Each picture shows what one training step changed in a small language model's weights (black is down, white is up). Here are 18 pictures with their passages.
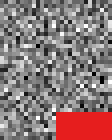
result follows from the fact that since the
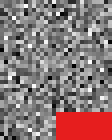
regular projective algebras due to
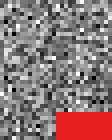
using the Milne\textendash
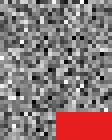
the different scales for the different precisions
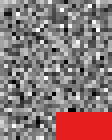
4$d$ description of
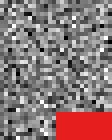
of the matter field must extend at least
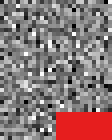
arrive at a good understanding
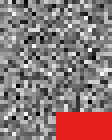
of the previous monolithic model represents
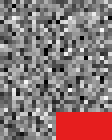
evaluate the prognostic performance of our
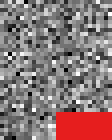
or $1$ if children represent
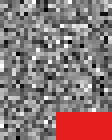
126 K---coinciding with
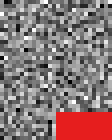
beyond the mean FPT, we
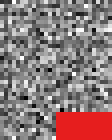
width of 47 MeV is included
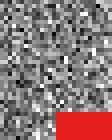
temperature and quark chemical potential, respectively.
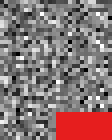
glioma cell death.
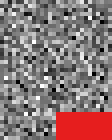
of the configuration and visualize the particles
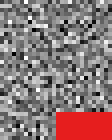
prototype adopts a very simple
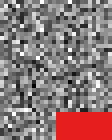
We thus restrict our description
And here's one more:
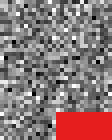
the initial/final state nucleon, and
